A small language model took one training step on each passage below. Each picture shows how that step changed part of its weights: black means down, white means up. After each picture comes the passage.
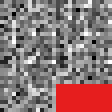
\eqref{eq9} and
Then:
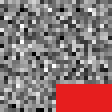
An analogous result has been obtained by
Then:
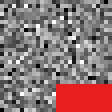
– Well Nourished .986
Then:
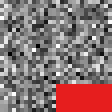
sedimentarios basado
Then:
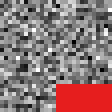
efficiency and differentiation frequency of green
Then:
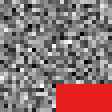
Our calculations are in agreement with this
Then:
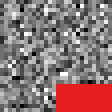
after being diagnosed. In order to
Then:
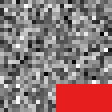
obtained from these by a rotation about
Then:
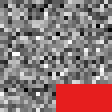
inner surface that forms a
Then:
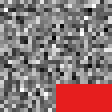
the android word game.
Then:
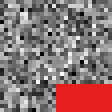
journals. Languages of
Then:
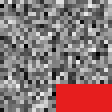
et al., 2018) Composition
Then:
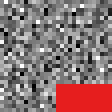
owe my immeasurable
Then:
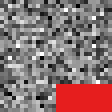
a modified treatment in which the local
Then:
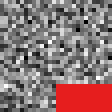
Networks and Communications
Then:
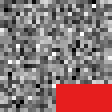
similar findings, we randomly selected one or
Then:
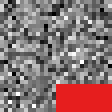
a facial muscle, the
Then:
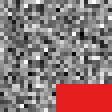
Taking into account that as an optically
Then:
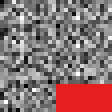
FIGURE 2: F -
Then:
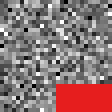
Thus, when supplemented with efficient numerical
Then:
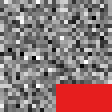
whereas nausea is more common in
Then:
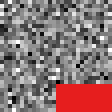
for AI-enabled
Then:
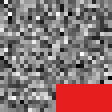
had the expected outcome. This
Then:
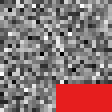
of the FRB and a possible
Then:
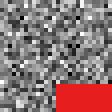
well as causal strength, in a
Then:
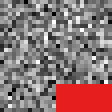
hydroxyl group (-OH) of
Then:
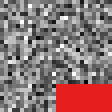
still unclear. Methods In this
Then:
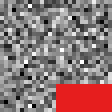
with high diopters that are
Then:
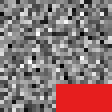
significant. Results A total of 69
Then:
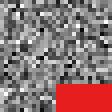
Another notable candidate was
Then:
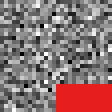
in benzene was treated with the
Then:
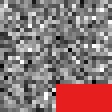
we note for experiments where the structured
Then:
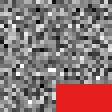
and during multiple CV cycling.
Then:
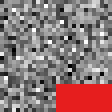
53.60 while the experimental group obtained
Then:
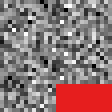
with position dispersion given by the relation
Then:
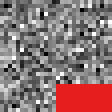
3 (*Preservation for
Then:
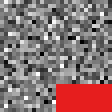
of the clients are attending the
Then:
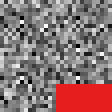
in the urine. Urine
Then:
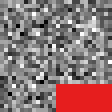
protein, along with the
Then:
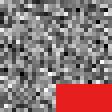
such confounding factors. These categories
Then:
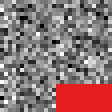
an integrated thermal storage device
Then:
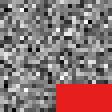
these parties are also quite
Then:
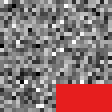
to develop technical skills. The most recent
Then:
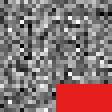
be a kinetic theory that describes
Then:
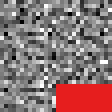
Description of directions in terms of
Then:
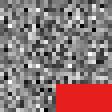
2.0cm \centerline{\sc
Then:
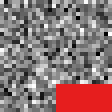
With the aim of popularizing the
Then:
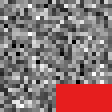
the present study, we provide a
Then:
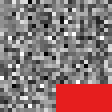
counterfeit offers if they
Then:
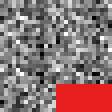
by laser writing system and
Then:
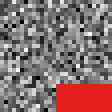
Source: own processing In the current
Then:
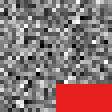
various specifications of materials have been
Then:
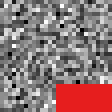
contains evergreen species from
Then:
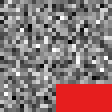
The data is aggregated form for
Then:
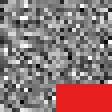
with a deep theoretical origin and many phenomenological
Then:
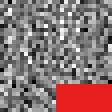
utilization is reached. In
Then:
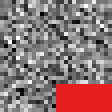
the military field because with its
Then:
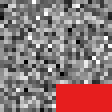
VCM methods adapt the MCS based
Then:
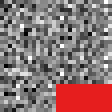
obtain valuable information on the spin
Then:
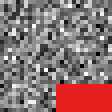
is assumed that the length of input sequence
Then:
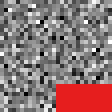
(orange) are consistent with the full
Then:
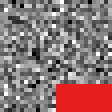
their upstream practices may
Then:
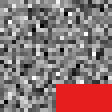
future. Frontier's
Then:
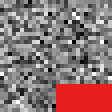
fundamentally for its behaviour on the set
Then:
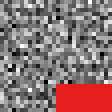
her back and a load on her
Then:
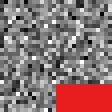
and beyond: A technical survey
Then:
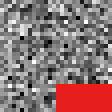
wellness tourism are mainly
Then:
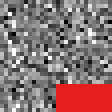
Density Based Clustering; spatial
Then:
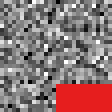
at the end-point must be lower than
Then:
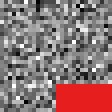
ability to act in accordance with the
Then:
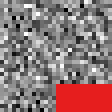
As the name suggests, if the
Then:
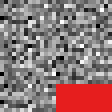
of the lattice and very large loops have
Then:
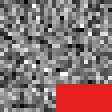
the following discussion. In order to compare the
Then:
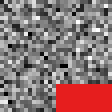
fix the amount of absorption at the value
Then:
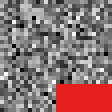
evolution, we assume that evaporation
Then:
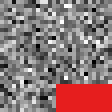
to the $\bar{K}N$
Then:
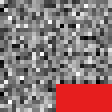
(Lie) algebra
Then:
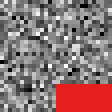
at length, group 2 additionally discussed
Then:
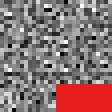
developing a coding template
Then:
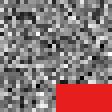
sustainability that encourages both
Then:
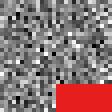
molecular fitting and steric
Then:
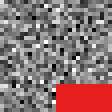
already yielded items would replay
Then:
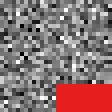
Objectives: To assess the
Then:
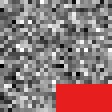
not have a spatial scale for which they are
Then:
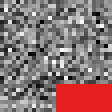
systems of the GWDG) using
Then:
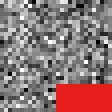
an initiative of the British
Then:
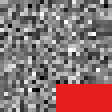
galaxies. We use 2MASS
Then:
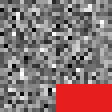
- Measurement of Volume -
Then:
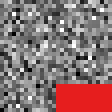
with respect to $T_{\chi}$, this
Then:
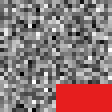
and inflammatory processes that
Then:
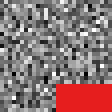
Italy, with growing contributions from India
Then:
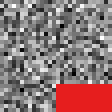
and Dr. Shahid
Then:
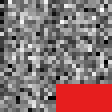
of the magnetization vector of the
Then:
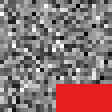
attraction of an extreme value
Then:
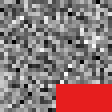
property The CSIR R&D
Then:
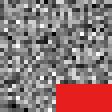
not only spoils the
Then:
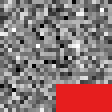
that of existing which is below MPE
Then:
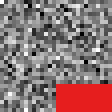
questions. The first version of the
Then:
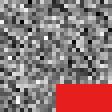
the goals of this research, which
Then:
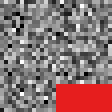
it shows that the highest influential item
